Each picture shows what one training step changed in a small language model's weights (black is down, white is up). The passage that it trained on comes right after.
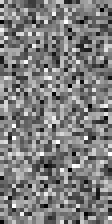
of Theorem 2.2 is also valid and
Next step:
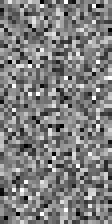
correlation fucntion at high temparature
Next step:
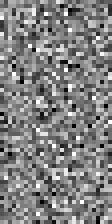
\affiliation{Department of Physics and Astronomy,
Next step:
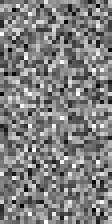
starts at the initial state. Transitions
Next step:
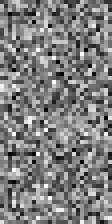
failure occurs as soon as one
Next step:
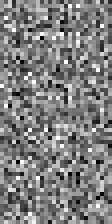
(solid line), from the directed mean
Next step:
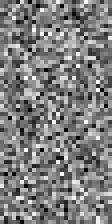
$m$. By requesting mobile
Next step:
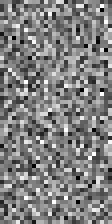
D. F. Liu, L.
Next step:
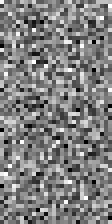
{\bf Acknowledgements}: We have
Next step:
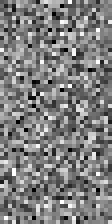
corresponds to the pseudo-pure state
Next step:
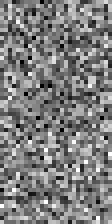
from collecting the reflections of the
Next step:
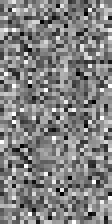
a place located at radial coordinate
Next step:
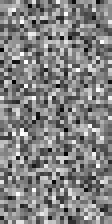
solutions. Consequently, second derivative properties
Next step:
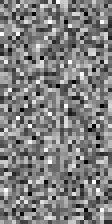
star). The normalisation of the
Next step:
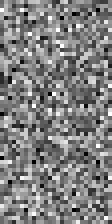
not able to cover even the classical
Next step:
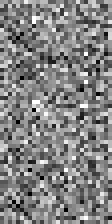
as shown in Fig. 7 (b).
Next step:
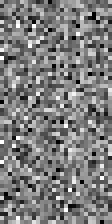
\rangle \pm \vert V \rangle)$
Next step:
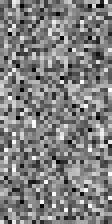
using a $2^{nd}$ order
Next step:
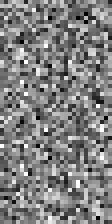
emission near the luminosity peak and assumed constant
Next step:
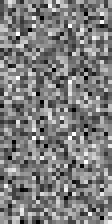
provides a different approach toward generation of large
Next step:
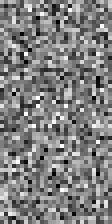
the parent node. \begin{figure}
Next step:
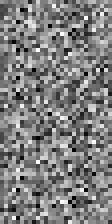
mass accretion rate that propagate from the
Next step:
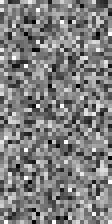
m_s^2 \Delta' s
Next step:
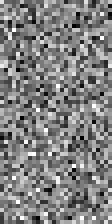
lines. HD97048 is thus an
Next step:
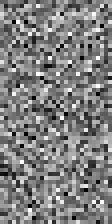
Reflecting Surface Assisted
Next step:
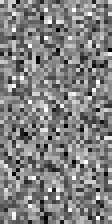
order of $\sim 0.1$
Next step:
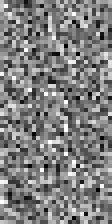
methodological aspects, and defer the
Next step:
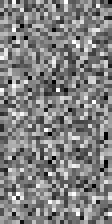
and unusual branching ratios make
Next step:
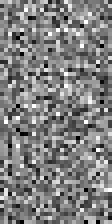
$A$. In such case, we do not
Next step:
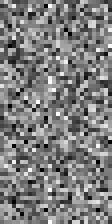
was fixed to the same value of the first
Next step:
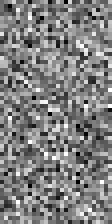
all three models are transformed into crystal
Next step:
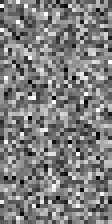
for the temperature scale radius $r_T$
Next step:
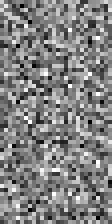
the lack of zero energy excitations as
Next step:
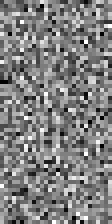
formation of a vortex state along the
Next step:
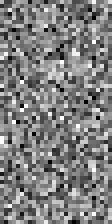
proliferated for machine learning
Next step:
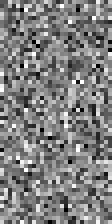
4.5 Translation of direct and
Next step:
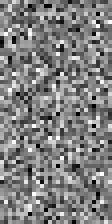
properties \citep{kluge2025}. Therefore
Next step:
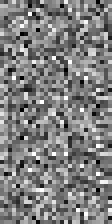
characterize how often the application is in a
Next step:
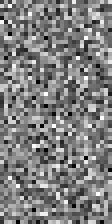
nuclear quantities are $g_A$
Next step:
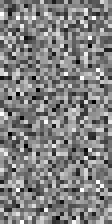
municipalities for PP in
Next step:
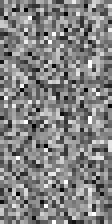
are {appropriately} bounded.
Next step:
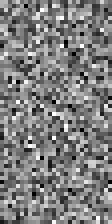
intuitive argument for the suppression
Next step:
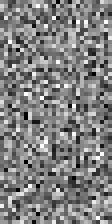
$\overline{\Delta P}_1 /L=
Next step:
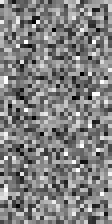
in Fig. \ref{fig-2}
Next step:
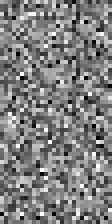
are averaged out. In this situation,
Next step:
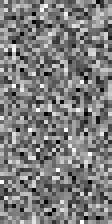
that different mechanisms operate in different
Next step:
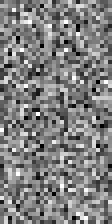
of $\varkappa$ considering positive values
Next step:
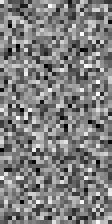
to the graph $(V,B)$, where
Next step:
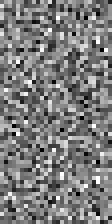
calculated the number of platforms each participant
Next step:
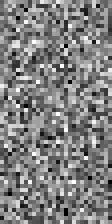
Observationally, coherence and
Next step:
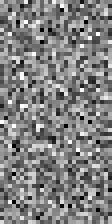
limit (linearly with $T$ and with
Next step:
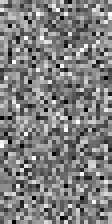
T_{ik}\,, \ee and the
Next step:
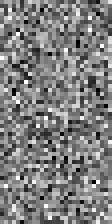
a reduction of the fission barrier
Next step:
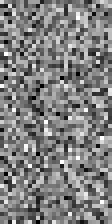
& & & of a complete sample of
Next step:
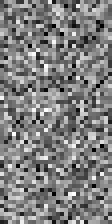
sophisticated resummation strategies are
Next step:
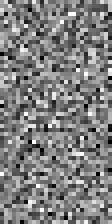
reasons. First is that its
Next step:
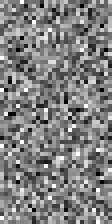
to produce Ba stars. The models also
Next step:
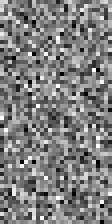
PDM data. Variations in the average
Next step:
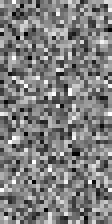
greater power. The first should decrease the
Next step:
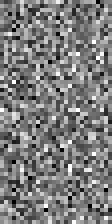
largely marginal to the
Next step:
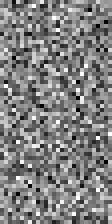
then we let $\textbf{K} =
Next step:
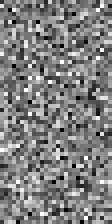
There are also two large reservoirs
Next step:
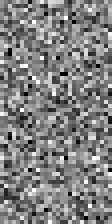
to vote, before and during the
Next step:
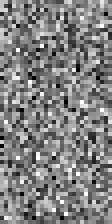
other hand, P-PVDF is
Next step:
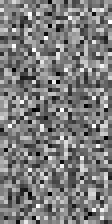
0.1]$ as a control parameter in this
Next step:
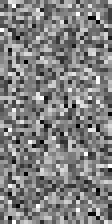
for the application of the seven
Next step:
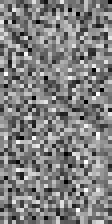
the two pumps are separated by one
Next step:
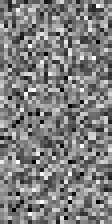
question: \textit{"How well
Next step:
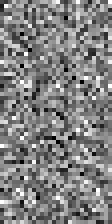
the interface through interface smoothing and
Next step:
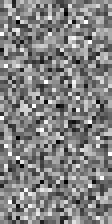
type $\theta^{-4}$ for $\theta
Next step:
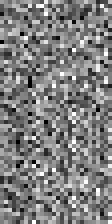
demonstrated the variation in the size of
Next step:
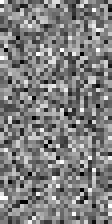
and it allows for a very large number of
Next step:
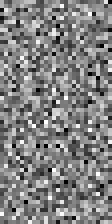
and $\lambda^{\prime}$ coincide.
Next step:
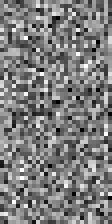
mesh refinement (AMR), which
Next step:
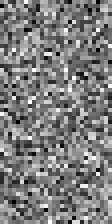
for drawing our attention to the
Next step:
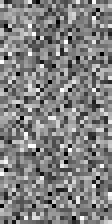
reported in \cref{VelV40}.
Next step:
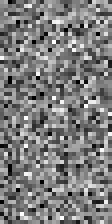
is interesting to notice here that in general,
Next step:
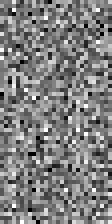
with over three orders of magnitude increase in emission
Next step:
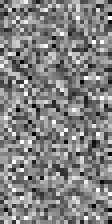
the ordered initial state are presented in Figure
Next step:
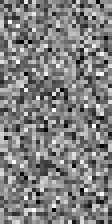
oscillations and peaks. In contrast to the
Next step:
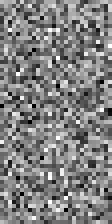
of external torque $n_1$ is
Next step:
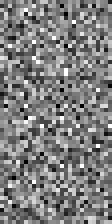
First, we use a Capsule
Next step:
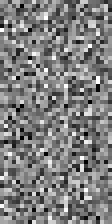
energy with a variation of the field leads to the
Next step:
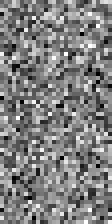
nontrivial. In such a situation
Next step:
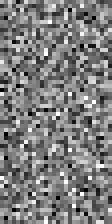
problems during the recording of the data.
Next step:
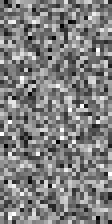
redshift measurements for the 16 systems flagged as
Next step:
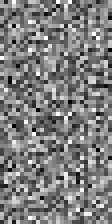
is about 60\% higher than in the
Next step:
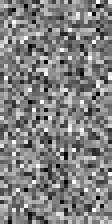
$|q,p\rangle$, with dual
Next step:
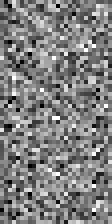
as first revealed in giant
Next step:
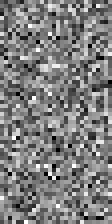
in 'Cosmology and Particle
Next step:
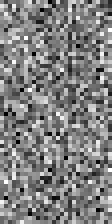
part of the photoinduced conductivity at
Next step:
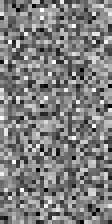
chromium nanoparticles
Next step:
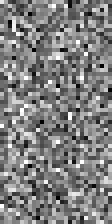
to have important implications for the resolution of
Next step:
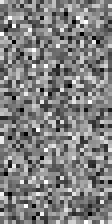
of wave packets, which is
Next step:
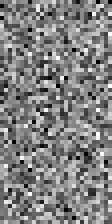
by using the dressed polarization operators
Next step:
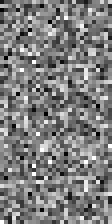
according to the nominal probability measure
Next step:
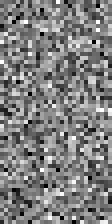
theory of the currently accessible fundamental interactions
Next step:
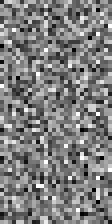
in the first layer is excitatory
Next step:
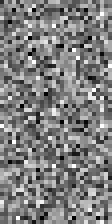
study evaluates Bell nonlocality by
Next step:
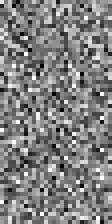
the EW of the He lines follows a more
